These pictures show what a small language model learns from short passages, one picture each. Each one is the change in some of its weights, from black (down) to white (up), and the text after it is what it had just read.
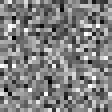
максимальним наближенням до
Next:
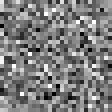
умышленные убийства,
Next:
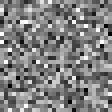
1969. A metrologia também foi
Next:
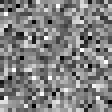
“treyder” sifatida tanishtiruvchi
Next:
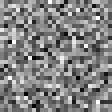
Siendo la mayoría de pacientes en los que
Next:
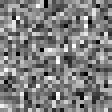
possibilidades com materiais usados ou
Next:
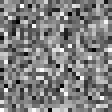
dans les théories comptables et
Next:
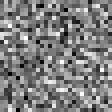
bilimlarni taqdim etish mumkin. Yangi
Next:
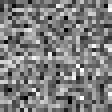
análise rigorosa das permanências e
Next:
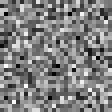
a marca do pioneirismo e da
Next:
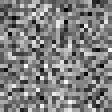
yaqqol farqlashimizga yordam
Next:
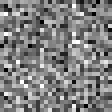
and the group aged 51 and over was
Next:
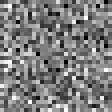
care el însuși le-a
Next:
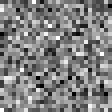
nombreuses critiques. Cette
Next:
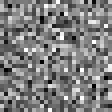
bo'lishni ham o'rganish kerak.
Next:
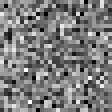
не всегда в центре внимания
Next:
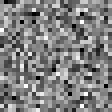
analyse plus approfondie des
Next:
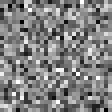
manifester sa solidarité avec les
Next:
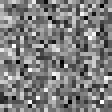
conteúdos de modo mecânico e
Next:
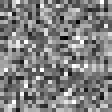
valutazione e quanto è
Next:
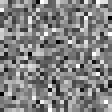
Solid State Technology Volume: 64
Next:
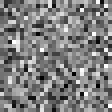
ko‘rdim – beshik
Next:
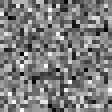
түсінеді; -
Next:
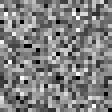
2000, cujo estudo ficou conhecido
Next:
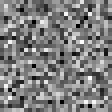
методами аутопластиками,
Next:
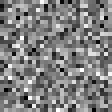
(mapa 1). Antes de
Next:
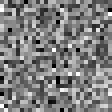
porto funcionar de forma positiva,
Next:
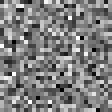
paralizados en el espacio y el
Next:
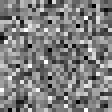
zemine oturtulmalıdır.
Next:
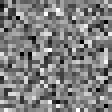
stützt die Hypothese 2
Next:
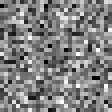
choralarini ko‘rilmogda.
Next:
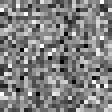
role in increasing students’
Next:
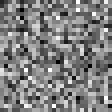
de conocer ¿qué
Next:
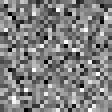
ARTS WITH MODERN
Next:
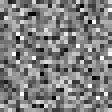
contempla uma cobertura
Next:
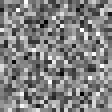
diversifican la producción al producir
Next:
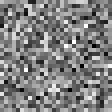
Ramziy edi. Muallif
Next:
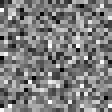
a insisté sur l'importance
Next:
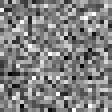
julkaisujensa osalta
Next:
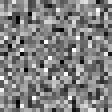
1- Chave inicial para classificação climática
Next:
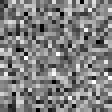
como ferramenta mediadora do processo educativo,
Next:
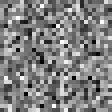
jätelavan ulkotilaan
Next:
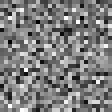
ребенка обезжиренных или
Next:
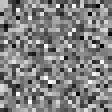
MAQOLA TARIXI
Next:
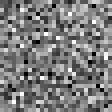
яблочки F₁,
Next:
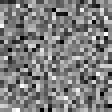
janriga bo'lgan bunday munosabat
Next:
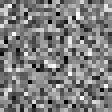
ni el grado de dislexia de los
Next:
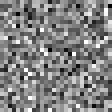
Verfüllung der Hohlform
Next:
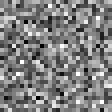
va comunicar a Elies que
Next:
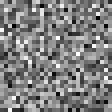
1. Kesimpulan Dari hasil
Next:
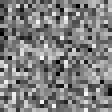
en France ont confirmé au moins
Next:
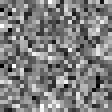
DEVELOPMENT AND INNOVATION
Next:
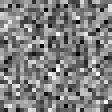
tempda berish kuzatilsa,
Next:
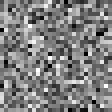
в таких обстоятельствах куда более
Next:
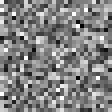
pacienții anchețați au trecut
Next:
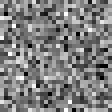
ve Üst düzey kadroya sahip
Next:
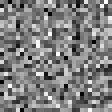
Geometriya, 7—11.
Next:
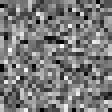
genital organs, geographical
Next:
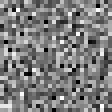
efficient models have been
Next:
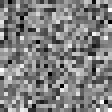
mumkin. Odatda bunday bolalar
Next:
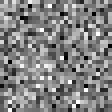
Zanichelli, Bologna e
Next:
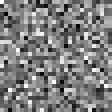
ishga o'tlanadi . Muhammad
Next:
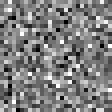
родинами у XIX ст. 243
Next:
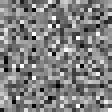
TARJIMASIDA BADIY
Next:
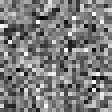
території» спрямовані
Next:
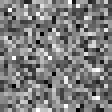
أ.د. حاتم فهد
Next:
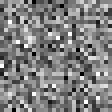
and practical implementation in the field of
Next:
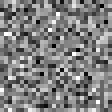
bir tepki değil,
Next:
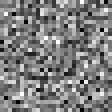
State University, Uzbekistan, PhD student
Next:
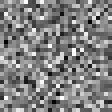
Xalq talimi vazirligi bilan
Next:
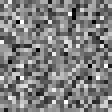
aplicação dos questionários ocorreu em sala
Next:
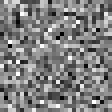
Material: verschiedene Dinge
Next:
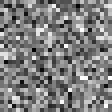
de la mujer a votar.
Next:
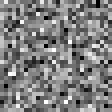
37 ou mais pontos 62
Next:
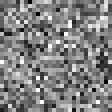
Digitalisierung im Kanton
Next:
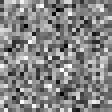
Такий тип процедури забезпечує
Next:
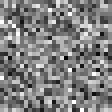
MT, Squiers LB,
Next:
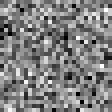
in *CEGSuppl.*), le
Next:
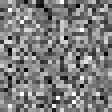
kunda bu yo'llar anchagina
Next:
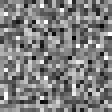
faz com que as regiões mais quentes do
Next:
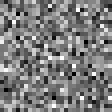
rischio di credito e
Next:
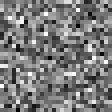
регионов России. Москва:
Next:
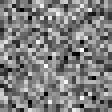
segunda limpieza de la producción
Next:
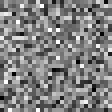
o'zgarib turishi ko'zga
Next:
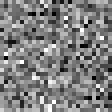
boshqa kasb-hunar, sport
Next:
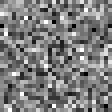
nuestra historiografía zuliana
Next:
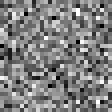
contemporáneas y sobre las responsabilidades que
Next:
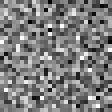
passaram por avaliação por parte de uma banca
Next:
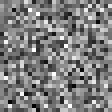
subsiguientemente, la implementación en los
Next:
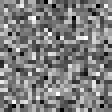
масса ҳосил қилинади.
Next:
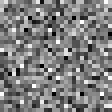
antes de que naciera (Juana
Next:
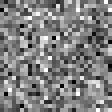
fuqarosining burchidir”.
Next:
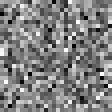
با اعمال سایر
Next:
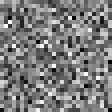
Cavigneaux, AUWE
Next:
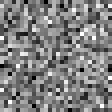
e explorem os livros infantis.
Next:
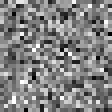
эга. Хусусан,
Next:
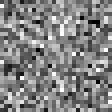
hamkorlik imkoniyatlari orqali yoshlarning innovatsion fikrlash
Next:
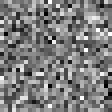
Ворис- нашриёти.
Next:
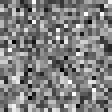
razmislekom. Znotraj
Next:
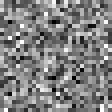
erishishga imkon beradi. K.K.
